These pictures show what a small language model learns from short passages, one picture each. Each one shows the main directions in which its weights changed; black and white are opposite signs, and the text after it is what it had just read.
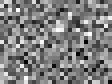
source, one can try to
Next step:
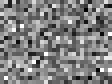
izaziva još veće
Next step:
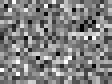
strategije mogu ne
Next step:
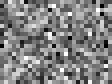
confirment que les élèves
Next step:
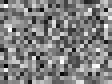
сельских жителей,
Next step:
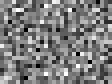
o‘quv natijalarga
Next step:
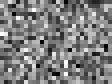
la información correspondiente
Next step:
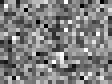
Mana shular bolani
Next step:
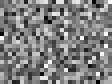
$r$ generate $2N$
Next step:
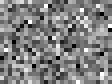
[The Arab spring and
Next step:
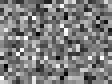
results according to the objectives of
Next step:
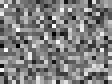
da cela, o treinamento
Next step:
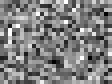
of diverse datasets from various
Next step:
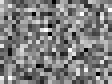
in \emph{Int.
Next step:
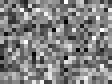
error correction is performed in a continuous
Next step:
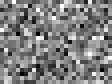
influence of free electron distribution on
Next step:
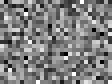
O‘zbek xalqining hayoti
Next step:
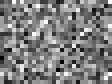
of an interacting pion;
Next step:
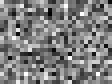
Dyskinesia. A
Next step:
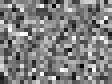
of the LLM's
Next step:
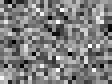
(Schirmer-I testi
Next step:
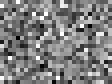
California, USA}
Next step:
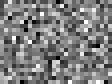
For $\Delta t\gtrsim
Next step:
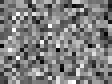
differences \emph{between}
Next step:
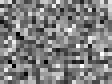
the magnetic field and the direction of the
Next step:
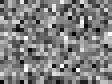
se caracteriza por su
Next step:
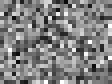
in details. In particular the response of
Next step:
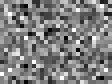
de presentación y confrontación de
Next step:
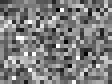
driven by turbulence at the
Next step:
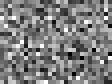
fact, this model has been
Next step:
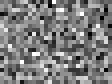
Associate Professor Yuldasheva
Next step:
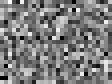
straightforward to show that conditional
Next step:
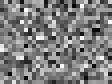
составляет 15-
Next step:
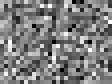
GOBBLE, M.
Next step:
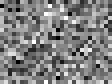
under sparse network connectivity,
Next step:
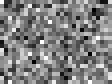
of a helium dilution
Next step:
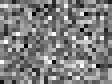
qo‘llanma. T.
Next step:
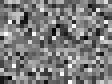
clearly warranted.
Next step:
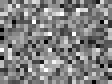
terjadi, inovasi
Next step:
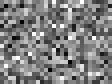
measure of the noise floor
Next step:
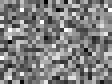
interaction and the statistical symmetrization or
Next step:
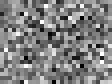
los portadores de valores
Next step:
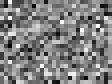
los ANOVA se puede
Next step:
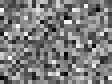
emphasizing the importance of early
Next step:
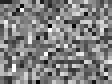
perhaps falsify the
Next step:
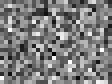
obtained with data. It is,
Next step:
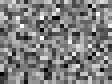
DFG $G'$ obtained
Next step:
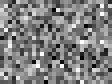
wave function is very important as it directly
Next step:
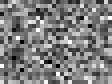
flow, under the aegis of
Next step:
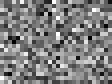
va kompyuter tarmoqlarining
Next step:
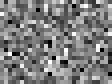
for quantum anharmonicity in the
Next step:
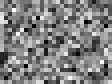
aspects, serait identifiée
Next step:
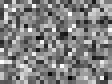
a sealed lab.
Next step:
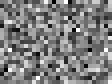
three charges called colors,
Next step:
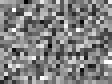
for $\psip$, since the difference
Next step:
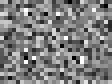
nisbatida keladi.
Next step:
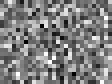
caso de uma estrela solitária
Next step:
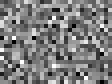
found separately for particles and
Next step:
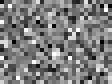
cada estudiante, en
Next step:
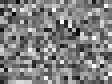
a strongly disordered superconductor
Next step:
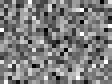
Изначально эта теория
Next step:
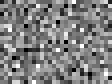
Summary of all the
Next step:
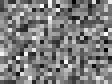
oshirdi, balki audit va
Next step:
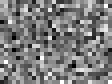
metas educacionais, até
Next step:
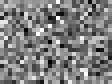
Die Tabellenstruktur
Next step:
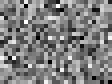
Такой же результат
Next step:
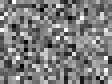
this fact is simply that quantum theory
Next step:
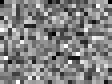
improving safety using
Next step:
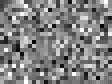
definitiva por parte del técnico de
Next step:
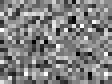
scenario, we show that the
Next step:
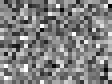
фаолиятни амалга
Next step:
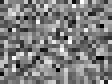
passt das in meinen Plan oder
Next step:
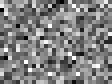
conversion (ADC) cannot be
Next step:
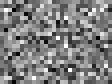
part), of the exfoliated
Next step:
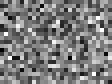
eux des indices, les traces
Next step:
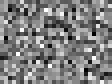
be larger than the geometrical
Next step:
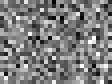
en tant que capacité
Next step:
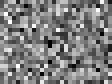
todo proceso evolutivo
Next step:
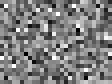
É nesse sentido que o
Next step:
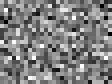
(base cinzenta),
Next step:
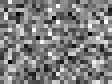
has not been achieved in modern simulations
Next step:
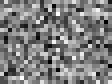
$>2$. This is to
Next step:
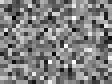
hasta ese momento no
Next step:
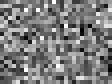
s'imposent pour aborder
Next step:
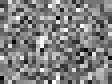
case of nominal categories, the
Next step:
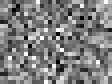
essas instituições em todas
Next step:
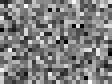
leis, evidenciando que
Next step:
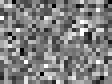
= 0$ AF gap. Because
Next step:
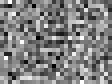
electon getting away from the
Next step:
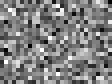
cinco años y su
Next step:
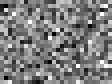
para parecer que provêm de
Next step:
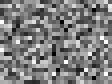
of the Earth, on the
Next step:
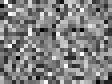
menggunakan alat
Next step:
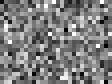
con superficie de cobre
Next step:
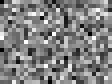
is long enough to rise a
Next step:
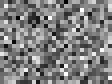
una vigilancia y las
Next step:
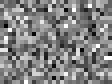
опублікувала на
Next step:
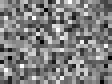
bosh tarkibli leksemalar
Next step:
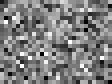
todos los elementos de la red
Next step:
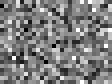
них відчували
